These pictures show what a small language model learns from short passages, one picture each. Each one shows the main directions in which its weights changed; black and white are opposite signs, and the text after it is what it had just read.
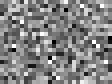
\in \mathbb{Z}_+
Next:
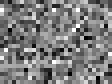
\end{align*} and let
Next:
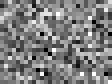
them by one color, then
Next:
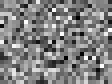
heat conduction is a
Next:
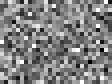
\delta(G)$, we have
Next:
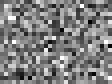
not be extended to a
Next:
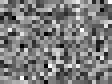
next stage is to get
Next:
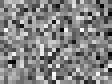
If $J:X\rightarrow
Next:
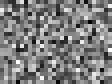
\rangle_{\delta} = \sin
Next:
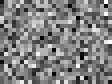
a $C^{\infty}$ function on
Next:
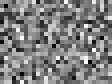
associated with the distribution function
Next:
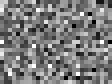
and direct correlation function, respectively,
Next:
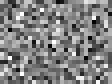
partial spread in
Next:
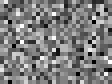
The eigenvalues consist of
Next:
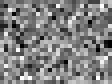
regain the $n$-arrow
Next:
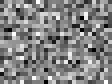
for instance that the that the
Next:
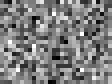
possible singlet tadpole
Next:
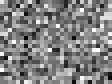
for excessive times and
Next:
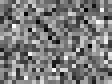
their magnetic field. They come
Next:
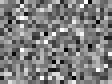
we considered the sum of all
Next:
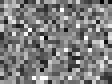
used within QCD sum
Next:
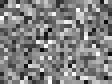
z(L)$ and therefore
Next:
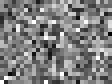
proof is simple and it follows directly
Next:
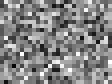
at least one finite end
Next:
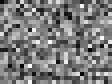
of great importance due to
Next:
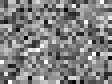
(cancer vs
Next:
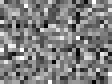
level observed in alloys with
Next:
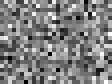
\pmark (toggle
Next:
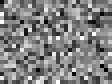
the start. Because
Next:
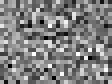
Inequality. Let
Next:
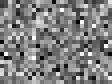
the filters, the
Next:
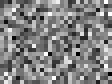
basis \cite[eq.
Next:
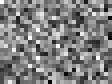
global energy norms
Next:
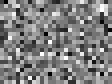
Bayes factor as we change
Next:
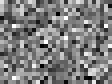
with statistical errors only at
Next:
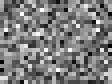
values of $\kappa_1$. For
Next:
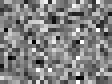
0\leq \ell\leq
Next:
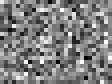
through matter. The
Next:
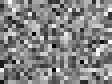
\mathcal{B}$. A linear map
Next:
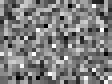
matrix multiplication by the scaled
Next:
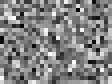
should be smoothly connected
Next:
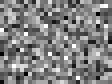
optimized wrapped phase from
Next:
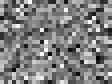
can only be calculated with respect to
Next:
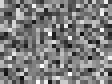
the present result could become
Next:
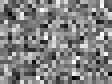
properties of the solid through the
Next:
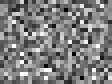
\in \left \lbrace
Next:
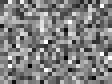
is the set of all boundary
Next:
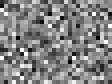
Contract No.
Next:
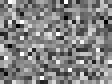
Conversely, assume that all
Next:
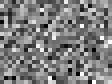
condition (E). Also, by
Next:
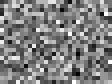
are provided. We define a
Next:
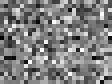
be used to perform certain
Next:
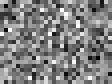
need to consider the case when
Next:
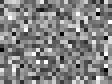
first step towards quantum
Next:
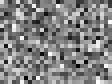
the need to develop
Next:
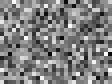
the eigevalues of
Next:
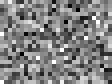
\end{equation} In particular,
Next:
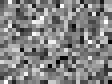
the infrared end of the
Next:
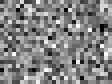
for demonstrating the
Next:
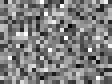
describing (these cases
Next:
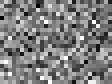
worker nodes, master
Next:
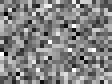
of pairwise gluing of
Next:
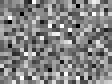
routes need to provide
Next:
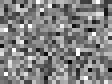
Building upon this
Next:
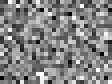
a product state of the electron
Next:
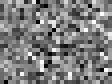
the minimum is taking over all
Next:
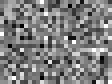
two rectangles
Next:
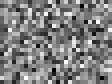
Determining the
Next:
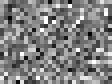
examples. It would be
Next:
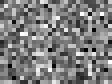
M. Vuorinen
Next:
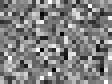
the probability of finiteness
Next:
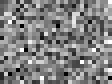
we aim to show here the
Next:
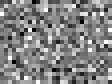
slices. This change of
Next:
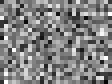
cycles. Crossing
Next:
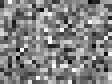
the general case. We first consider the
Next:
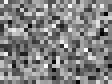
during exponential
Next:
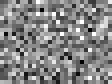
eigenvalues can be obtained in
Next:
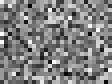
On each patch, the
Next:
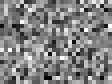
by Claim (4),
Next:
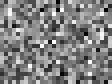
impact on the completeness of
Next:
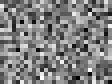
gonality of the curves
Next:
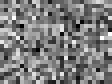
Our aim is to identify
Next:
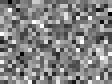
notre approche. Une
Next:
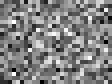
u \quad {strongly \;
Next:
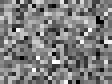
disease alternates two
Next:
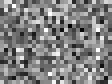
across TSOs.
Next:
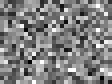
Since $\frac{\left(
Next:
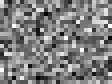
the previous subsection. As
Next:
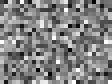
is an abelian group of
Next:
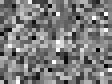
$$Then there exist a positive
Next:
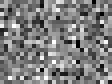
and replace it with a
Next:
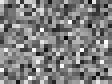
of $p_n$ and
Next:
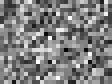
$X$ in the pattern
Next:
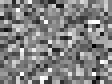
have been included in the potential
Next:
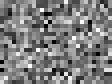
order $1$ along the zero
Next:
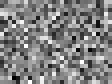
{\bf Proof of Theorem
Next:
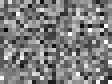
polynomial have been introduced
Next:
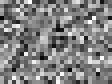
can only be reproduced in
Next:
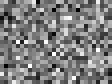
consistent with the energy range
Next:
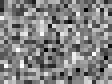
with stable manifold
